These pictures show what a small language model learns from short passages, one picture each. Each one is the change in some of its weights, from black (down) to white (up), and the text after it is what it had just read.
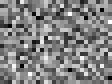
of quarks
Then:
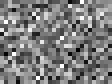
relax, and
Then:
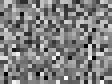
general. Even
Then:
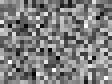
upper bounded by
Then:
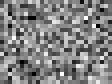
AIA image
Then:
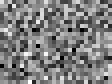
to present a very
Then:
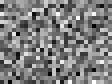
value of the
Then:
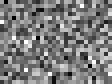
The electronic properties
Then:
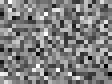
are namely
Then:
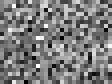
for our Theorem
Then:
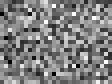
that this coupling
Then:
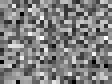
more typical
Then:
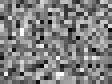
sich durch
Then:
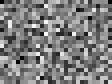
observe that the
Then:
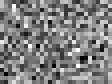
particles. The
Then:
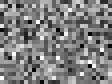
o vetor das
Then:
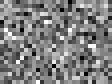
We derive the
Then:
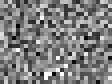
being essentially
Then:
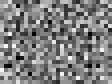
provides a
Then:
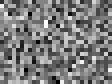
the emission
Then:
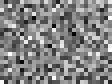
a homeomorphism
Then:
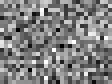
of frequencies
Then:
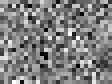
не дают
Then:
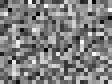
point at $\tilde
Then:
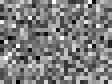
mainly in
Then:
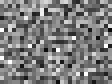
of up to
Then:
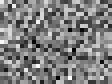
to estimate the
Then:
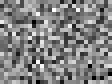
matrix is given
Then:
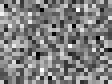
model is constructed
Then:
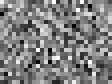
efficient and
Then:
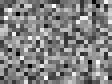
thickness of
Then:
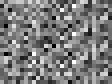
sums, we
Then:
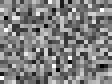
proposed in section
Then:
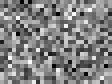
leur taux
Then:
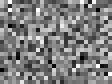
clearly see the
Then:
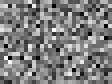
operator. We
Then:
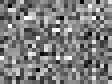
by acceptance
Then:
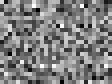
this matrix has a
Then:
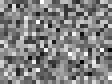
la Junta
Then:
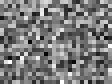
of the flow).
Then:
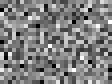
Pero como el
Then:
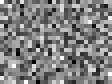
be a domain in
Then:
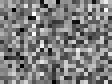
positive training
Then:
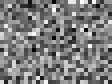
remainder of
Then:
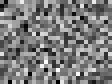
one of these
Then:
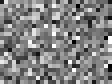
encode any
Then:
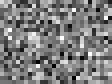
up to some further
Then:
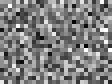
Green function
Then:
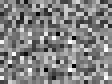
the decay of
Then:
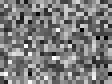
the applicability
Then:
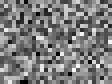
the proof of
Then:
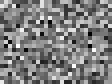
fitted with a
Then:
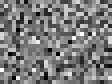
the original
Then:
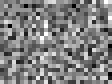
policy would
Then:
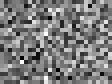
are only interested
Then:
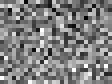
spectrum with a
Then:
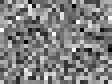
Wie hat
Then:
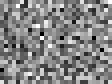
mixed state
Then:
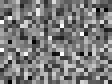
this expression we
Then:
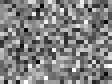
it preserves
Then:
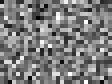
area theatre
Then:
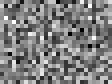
resultados que
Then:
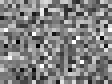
of the theorem.
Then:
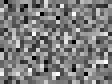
$L$ be
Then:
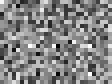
initiated in
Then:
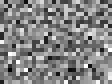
1 GeV of
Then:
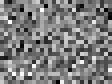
the blood
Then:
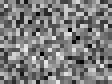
the partition $\lambda
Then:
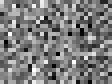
é voltado
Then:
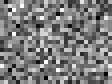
distance between two
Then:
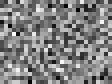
data is not
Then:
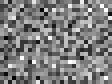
that deleting
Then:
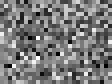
the hypotheses
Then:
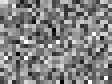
following question:
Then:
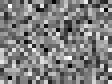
de acordo
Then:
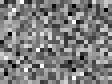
va ularning
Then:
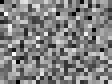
presentation there does
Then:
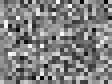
bounded intersection of
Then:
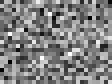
contractions with
